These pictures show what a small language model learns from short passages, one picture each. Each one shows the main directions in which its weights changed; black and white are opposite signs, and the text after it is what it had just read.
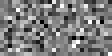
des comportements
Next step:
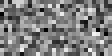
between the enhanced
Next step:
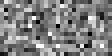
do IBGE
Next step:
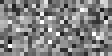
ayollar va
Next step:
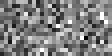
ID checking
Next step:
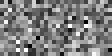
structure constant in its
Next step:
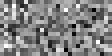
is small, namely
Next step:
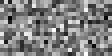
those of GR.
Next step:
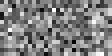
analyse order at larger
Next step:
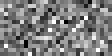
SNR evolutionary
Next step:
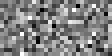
и до сих
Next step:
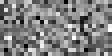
de determinar o
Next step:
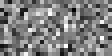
15 VMs would
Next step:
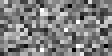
y recomendaciones
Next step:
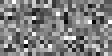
its effectiveness
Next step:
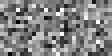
Teacher in
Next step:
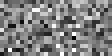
the H1 and
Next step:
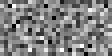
the appendix of
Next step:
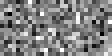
equivalent to
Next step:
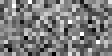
de desarrollo
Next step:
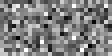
the cooling of
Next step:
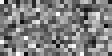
that a certain
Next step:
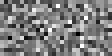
which the Monte
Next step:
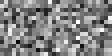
authors it
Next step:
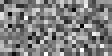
we have inspected
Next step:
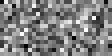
that these distributions would
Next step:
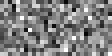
energy of the cluster is
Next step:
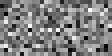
the Fourier
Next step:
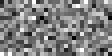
close to 1.
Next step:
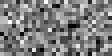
ist genügend
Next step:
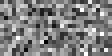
initial photons.
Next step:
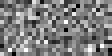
сезон в
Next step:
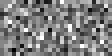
the fast component
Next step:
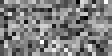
in Fig. 2 between
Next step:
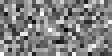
of new century
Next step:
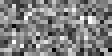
results are shown for an
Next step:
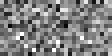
to the classical
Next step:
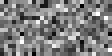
da produção de
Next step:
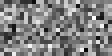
are obtained again from the
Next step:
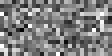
interface and $\bf
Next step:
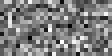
x,y \in
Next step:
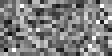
падения 3.
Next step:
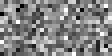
light curves before
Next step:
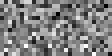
ao tradutor
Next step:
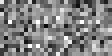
with a power law
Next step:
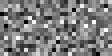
view taken in
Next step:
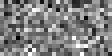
constrain all the parameters
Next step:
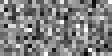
of the FPW
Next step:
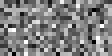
the sun. The
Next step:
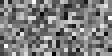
higher uncertainty
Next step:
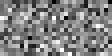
argued that the
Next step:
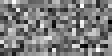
divergence in
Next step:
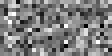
and complications are
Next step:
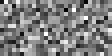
that reason the
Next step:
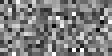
effective sample size in a
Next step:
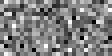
Dessa forma,
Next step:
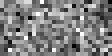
України «Про
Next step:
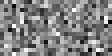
os relacionamentos
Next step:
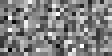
\caption{ The signal
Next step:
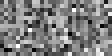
band edges which
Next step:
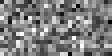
su vez en
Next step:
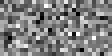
be proved that
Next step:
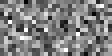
катта роль
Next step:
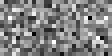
their observed characteristic
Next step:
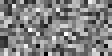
after this transition and
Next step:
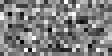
we assume that an
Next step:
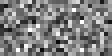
Guerra do
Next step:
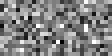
la oferta,
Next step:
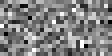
exhibit a
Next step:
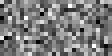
Este artigo
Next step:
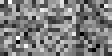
behavior of conductivity in
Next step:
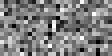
axial direction, where
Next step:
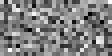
many nontrivial
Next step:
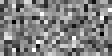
de utilização,
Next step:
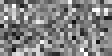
is crucial.
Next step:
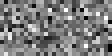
continuous shift of
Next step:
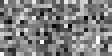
times. We will find
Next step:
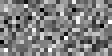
substância do
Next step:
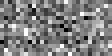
simulation data. The paper
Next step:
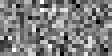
задач при
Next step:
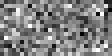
dolor, y
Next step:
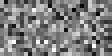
the world.
